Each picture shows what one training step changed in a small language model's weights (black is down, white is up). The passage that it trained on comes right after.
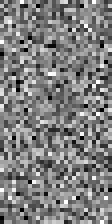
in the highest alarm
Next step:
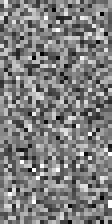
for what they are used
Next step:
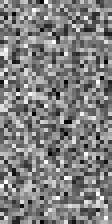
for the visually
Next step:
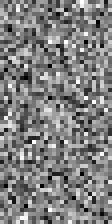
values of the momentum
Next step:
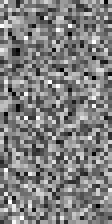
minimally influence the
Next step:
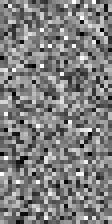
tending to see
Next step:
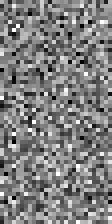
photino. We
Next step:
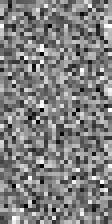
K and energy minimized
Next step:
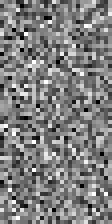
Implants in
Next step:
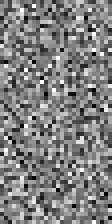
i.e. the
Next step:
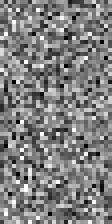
pressure is higher in the
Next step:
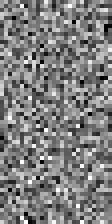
and balanced performance across
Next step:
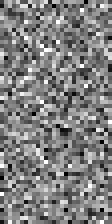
For 2D systems,
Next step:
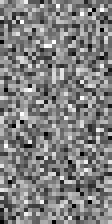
paper, backed by
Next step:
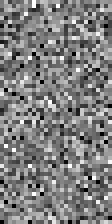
and roughly
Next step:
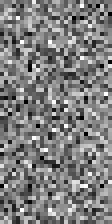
from a plane to the
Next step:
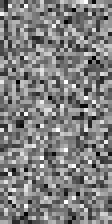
corresponds to the situation
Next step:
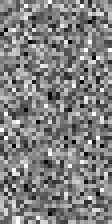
in the apparent
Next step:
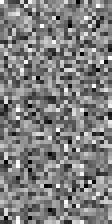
this analysis based on primary
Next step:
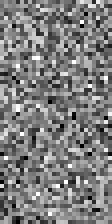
in order to describe the
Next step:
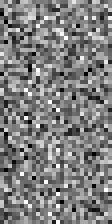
be far from all
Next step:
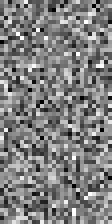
compensated by
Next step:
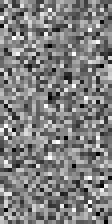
by the residual
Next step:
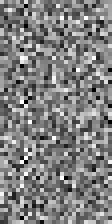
is saved for
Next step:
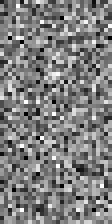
basements, attics
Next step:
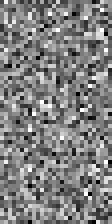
A forgetful
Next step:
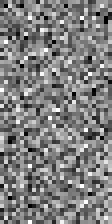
a cross involving
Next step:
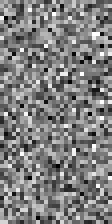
as a whole,
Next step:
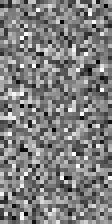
is quite different from
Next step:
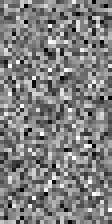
The increase in incidence
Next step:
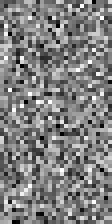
regularly tracked
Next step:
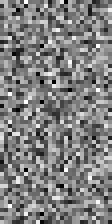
numeric fit to these
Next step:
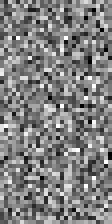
where the interactions of
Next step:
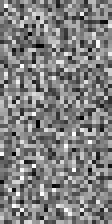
found. These were
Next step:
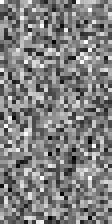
important source of the theoretical
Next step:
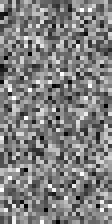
products, of which
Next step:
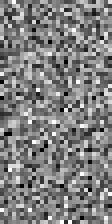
the infrastructure for
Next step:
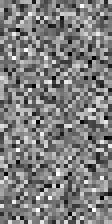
LATW process.
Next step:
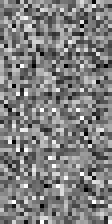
in India should
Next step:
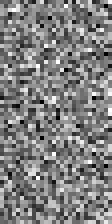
Key words:
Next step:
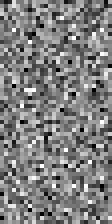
them changed into the
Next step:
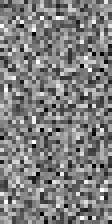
random disturbances,
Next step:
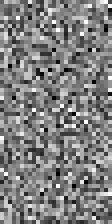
specific functionalities. The
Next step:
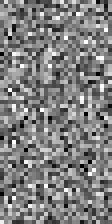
marketing strategy implemented
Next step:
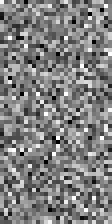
the Klein edge
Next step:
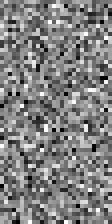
a real constant if and
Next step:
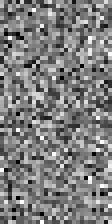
WP KPI
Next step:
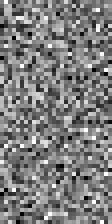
can thus write
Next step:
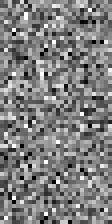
Costa Leite
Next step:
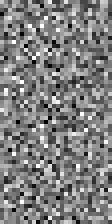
metaphor in
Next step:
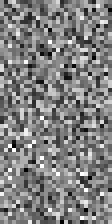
follows the structure of the
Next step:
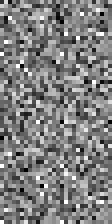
is possibility that it
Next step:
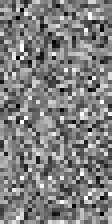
she was readmitted
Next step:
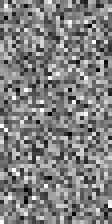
again suggesting that the
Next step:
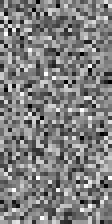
and complexity become higher
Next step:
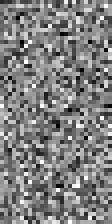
network slices
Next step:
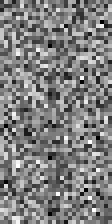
in the range of
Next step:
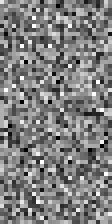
bias applied on the
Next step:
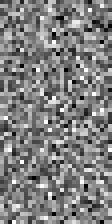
o|f)$, where
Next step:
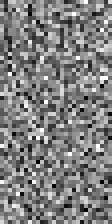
both nuclear structure and
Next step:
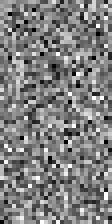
reduced Fe present in
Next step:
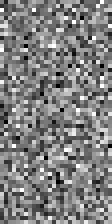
carbon fibre
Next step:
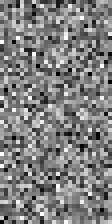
activity participation.**
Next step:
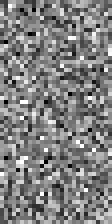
seems to change
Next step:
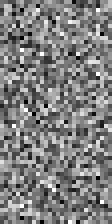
are then output as
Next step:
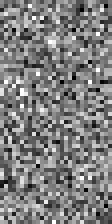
the history of the
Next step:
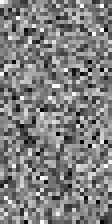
of a sheath region
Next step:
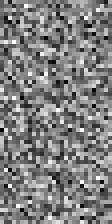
a general consideration that
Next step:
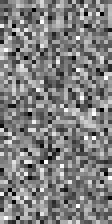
Objective: This
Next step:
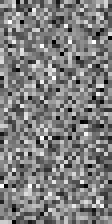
cWB with a
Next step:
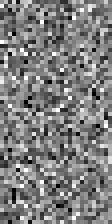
design of this research is
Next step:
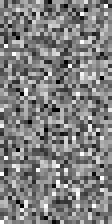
complex tasks.
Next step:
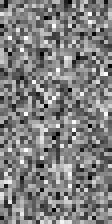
largest eigenvalue of
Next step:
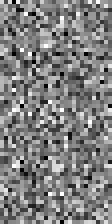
pertinent to
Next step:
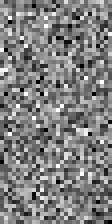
Internet of Things
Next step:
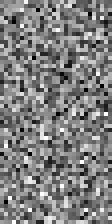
for low radiation efficiency
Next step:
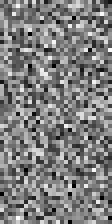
Life is now
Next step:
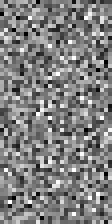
obtaining the purification
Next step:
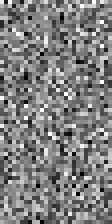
either repeat this
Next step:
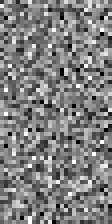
black hole
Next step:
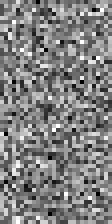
in the North
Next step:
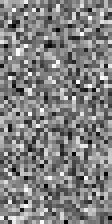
to reproduce the
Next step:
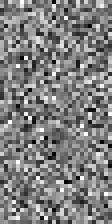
Laplace or
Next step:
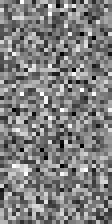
teacher training,
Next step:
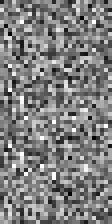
learning options due to
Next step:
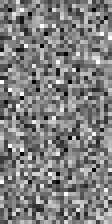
small, strategically applied
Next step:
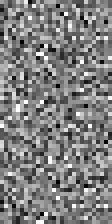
central element to obtain
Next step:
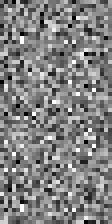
shadow is not
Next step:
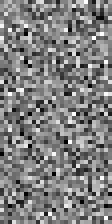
partners in the
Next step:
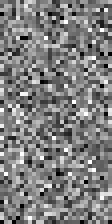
scattering amplitude. As
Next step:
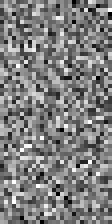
fit results are shown with
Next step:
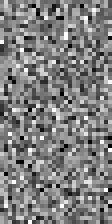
programming. This research
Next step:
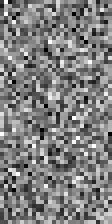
an interpretation of the most
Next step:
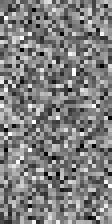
equity – is a
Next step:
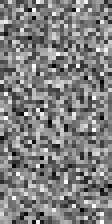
former 2 bits
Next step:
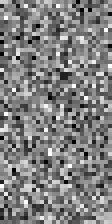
For the specific case of
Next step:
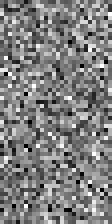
well known that the risk
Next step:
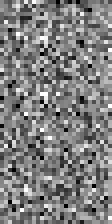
energy scale determining the
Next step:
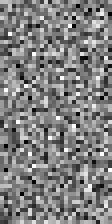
building and operation
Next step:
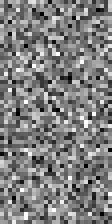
inside the vertical
